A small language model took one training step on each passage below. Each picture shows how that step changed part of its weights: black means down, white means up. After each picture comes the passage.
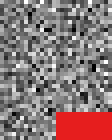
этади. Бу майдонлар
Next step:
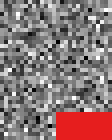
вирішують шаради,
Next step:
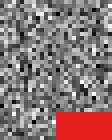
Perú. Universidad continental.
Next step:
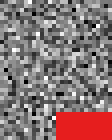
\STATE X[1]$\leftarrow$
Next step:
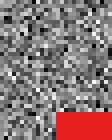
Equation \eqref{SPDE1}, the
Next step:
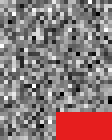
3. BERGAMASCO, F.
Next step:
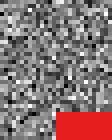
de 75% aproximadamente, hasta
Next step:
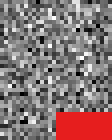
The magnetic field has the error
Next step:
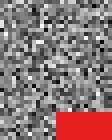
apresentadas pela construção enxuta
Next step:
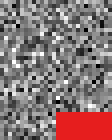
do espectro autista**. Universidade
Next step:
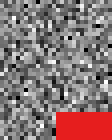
the cycle network. \newsection{The
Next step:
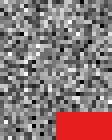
yields \begin{multline*}
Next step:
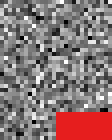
e de sua cultura. Porém,
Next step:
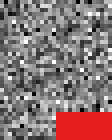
of the cylindrical type} is the set
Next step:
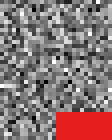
analysis and its appendix. ( in
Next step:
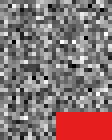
\arrowtype=-1 \advance
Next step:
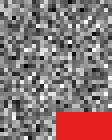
bien participativo, es para ser
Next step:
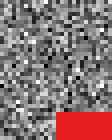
perfecționarea continuă și
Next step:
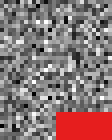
15. Narayanaswamy
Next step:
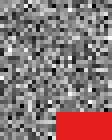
образование. Словарь.
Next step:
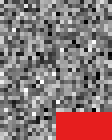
to the displacement of head and
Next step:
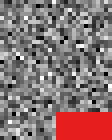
fiskal samara sezilarli
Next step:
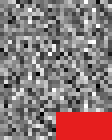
ihre Ferkel im Alter von
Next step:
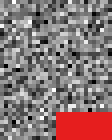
dans l'agriculture au
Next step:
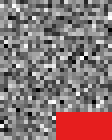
году из 107 жилых
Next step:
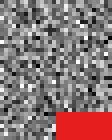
Ushbu jadval asosida tahlil
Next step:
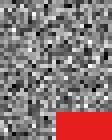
Київ. ун-у,
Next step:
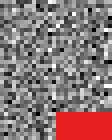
Русская идея.
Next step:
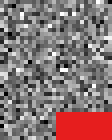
проведенням статистичного
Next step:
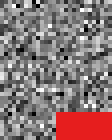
the case of $\Z$-actions) as the
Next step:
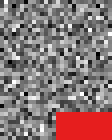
de esta acción; no posee un Entorno
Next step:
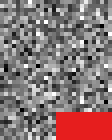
to show that if $\Phi_t \colon
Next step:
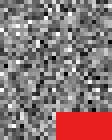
at each stage $\alpha$, some homomorphisms
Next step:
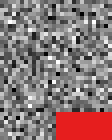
E$ is called a coupling of the
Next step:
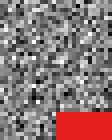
is rational and has a unique cusp, which
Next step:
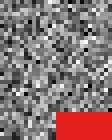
actividades físicas-lúdicas que
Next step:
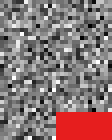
$\langle\mu',d\rangle$, which differs
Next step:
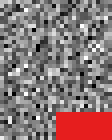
\mathscr{T} \label{depcap}
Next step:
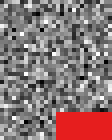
and $\Delta q = c$. \end{remark}
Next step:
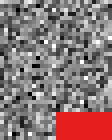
}x\in \mathcal{C}(\Omega)
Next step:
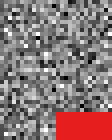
that a dp-minimal theory is dependent,
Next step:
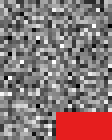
existence of the degeneration $Y
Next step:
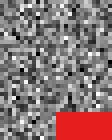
Castro (1987). By using
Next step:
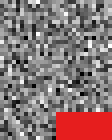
to work for any $c\in\mathbb R$,
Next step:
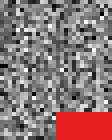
impactos isolados desses
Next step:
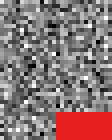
costumbres, las artes o la
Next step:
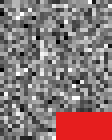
der Umweltfaktoren
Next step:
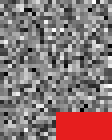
primaria. *Rev. Clínica
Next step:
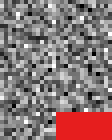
АЖ томонидан ишлаб
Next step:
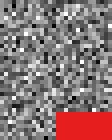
We denote by $X_n$ its position at
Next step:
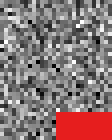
dierlijke producten niet te
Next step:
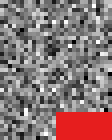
\mathbb{U}\Big\}$, where
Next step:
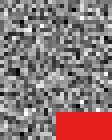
\subseteq A$, $B \cdot A \subseteq
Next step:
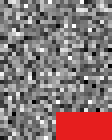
our hybrid $\ell^1$ regularized
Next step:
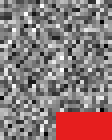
een meervoudig onderwerp,
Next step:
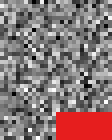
است. این مفهوم
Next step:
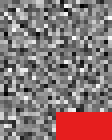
бироқ етакчи кўзи ва
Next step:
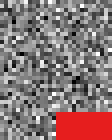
comparable then we directly get exponential
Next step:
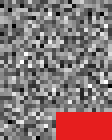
irreducible open 3-manifolds},
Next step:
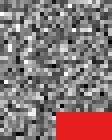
function in this case is the well known Koebe
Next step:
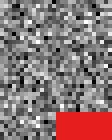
[84] Note that the contrast is a
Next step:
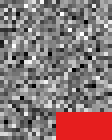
of $\mathfrak{X}_0$ such that
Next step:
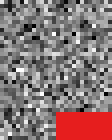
în calculul concentrației
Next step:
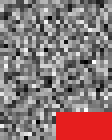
Vivar, 2017): desde analista
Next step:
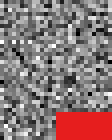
2- жилд, дарслик.
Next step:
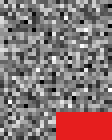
point, and this tangent coincides with the
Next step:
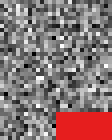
to the center of $\nu$ on $Y$.
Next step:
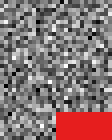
the XVII-th century. The most
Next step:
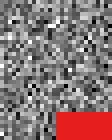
centres de soin en matière de la
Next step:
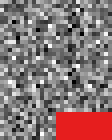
Fernanda Pinheiro do et al.
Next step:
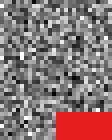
Por que se propaga? A quem
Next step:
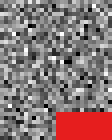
with \eqref{e1.6}, the linear equation
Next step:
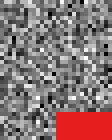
de Tecnología e Innovación.
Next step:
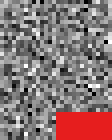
из выделенных нами этапах
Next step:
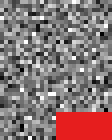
las y los intérpretes con
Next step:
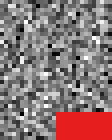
| \ X \ \text{is not a
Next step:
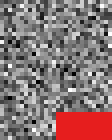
25-May 2-seksiya №
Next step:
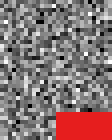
with $E[\threshvec[i]]
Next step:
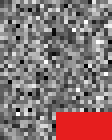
y camino de la costa de la
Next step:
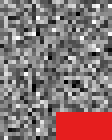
less than or equal to one. A natural
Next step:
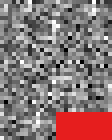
человека во взрослую
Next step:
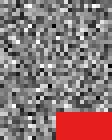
\max \{0, s\}$ for an input
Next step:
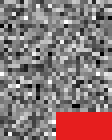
sum \begin{align*} S({\bf
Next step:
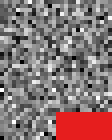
the natural map $ \mathcal{I}\otimes_R
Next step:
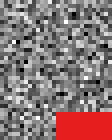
(\ell )$ is contained in $\D$
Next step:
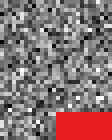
the nightshades family in the
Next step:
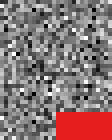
xizmatlari hamda “Kitob
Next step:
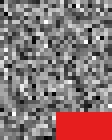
and compared with ABC algorithm,
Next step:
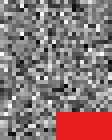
descripción lleva, por cierto,
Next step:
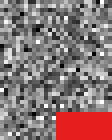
of one branch of this point is a compact
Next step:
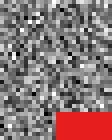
1976. A framework for land
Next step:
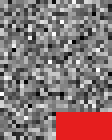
the analytic conductor of $\pi$
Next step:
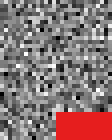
ключовим запобіжником
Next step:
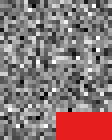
stochastic flows using
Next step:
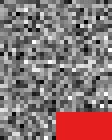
monomial of $J_1$ which, by
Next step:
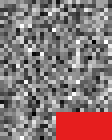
à modelagem dos sistemas de
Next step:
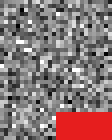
im Zeitraum Oktober 2020
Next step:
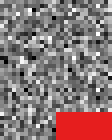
масових засобів інформації,
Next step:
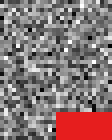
subset of $X$ of the form $(a,
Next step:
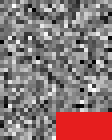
ko'rsatadi. Quyida
